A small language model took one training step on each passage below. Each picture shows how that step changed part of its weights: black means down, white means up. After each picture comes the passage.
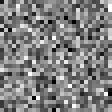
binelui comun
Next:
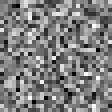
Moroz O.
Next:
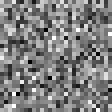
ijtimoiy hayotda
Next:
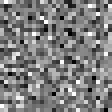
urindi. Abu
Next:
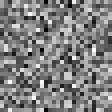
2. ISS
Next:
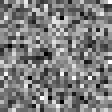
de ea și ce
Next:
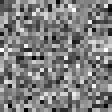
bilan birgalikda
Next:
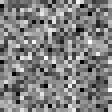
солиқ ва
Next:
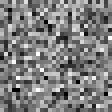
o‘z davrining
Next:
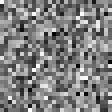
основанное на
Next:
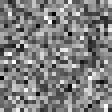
adabiyotlar: 1.
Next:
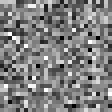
и выделение
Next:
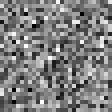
означает, что
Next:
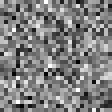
xususiyati shundan
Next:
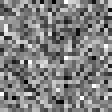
pada sepertiga populasi
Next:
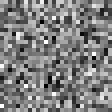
37, Issue
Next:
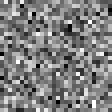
besar. Dalam
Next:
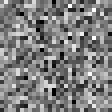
освітній процес,
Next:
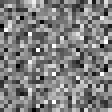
NO NO
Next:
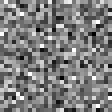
keputusan yang
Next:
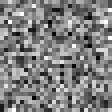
etib tarbiyalash –
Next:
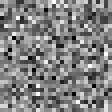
puede pasar también a
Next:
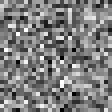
em casa e
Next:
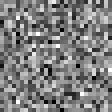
los consumidores ante
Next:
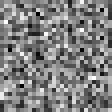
patrullaje en
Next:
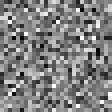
ha demostrado
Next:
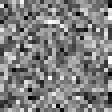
ijodida hayot
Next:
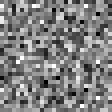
la notion de
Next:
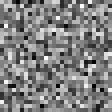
recursos han convertido
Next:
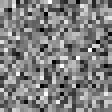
oid noyob
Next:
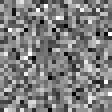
mogelijk dient
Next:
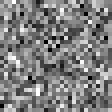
- Lavorare
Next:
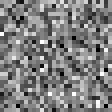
cultura e evolução
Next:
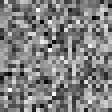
de valerse por
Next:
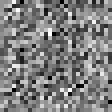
в развитие образования и
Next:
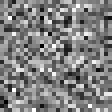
dan (b)
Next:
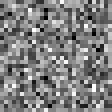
con intencionalidad
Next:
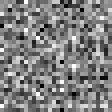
ela. O
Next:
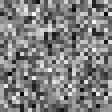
Женщины на
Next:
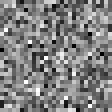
целом; -
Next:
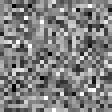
während der
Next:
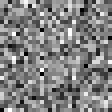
Maishiy xizmatlar
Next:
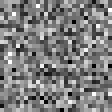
equations with particular
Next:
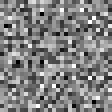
a nuestras
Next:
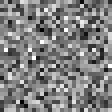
constituyen los
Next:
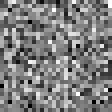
miqdori qonun bilan
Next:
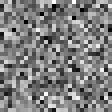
domésticas o
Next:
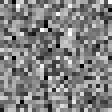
numai de formă
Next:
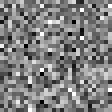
va ongida
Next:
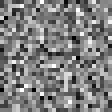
on the territory of
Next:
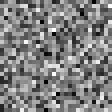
que el resto de
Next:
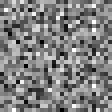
цього ж року
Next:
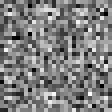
HASIL DAN
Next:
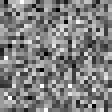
de carácter
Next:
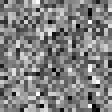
иногда с
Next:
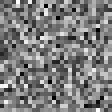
Por este viés,
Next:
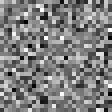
hamda ilmiy izlanishlar
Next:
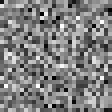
fazem com que as
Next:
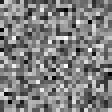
terdepan dalam
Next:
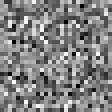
of Energy A Data
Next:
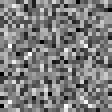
van een onderneming
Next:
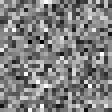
стремление к
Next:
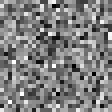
que aquellos a
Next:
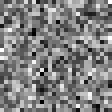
i godnych.
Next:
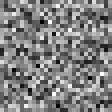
holati tahlili
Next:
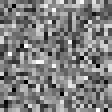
Assistência Social da
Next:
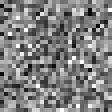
research) yaitu penelitian
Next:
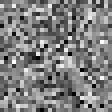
à une stabilité
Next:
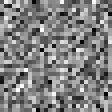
exteriorização de
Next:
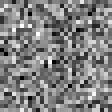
в конституционную
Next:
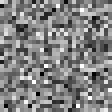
performansı ile
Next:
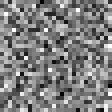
kasallanish esa
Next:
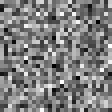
моралне и
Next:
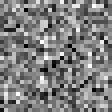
ЦД 2 типу
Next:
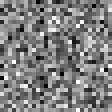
investigación, los futuros
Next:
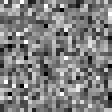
amarela de
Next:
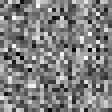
Ta‘lim jarayonida
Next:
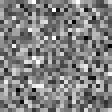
– Uninorte
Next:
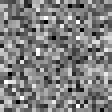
gunalah saiz
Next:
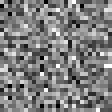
qué y cómo
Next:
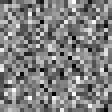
projeto Estagiários
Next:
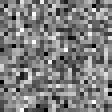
surge de la
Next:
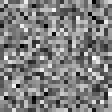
por el medio
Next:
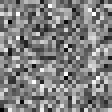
Publikationen im
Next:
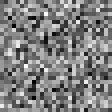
факторы включают
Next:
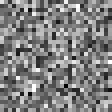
keng tarqalishi
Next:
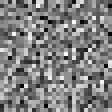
insan kaynağı
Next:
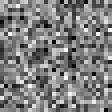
de la región
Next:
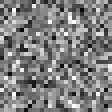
vaznda yaratilgan
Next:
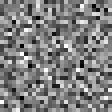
Blick auf die
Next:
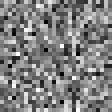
учун ёзилган
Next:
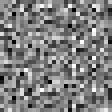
exigindo que o
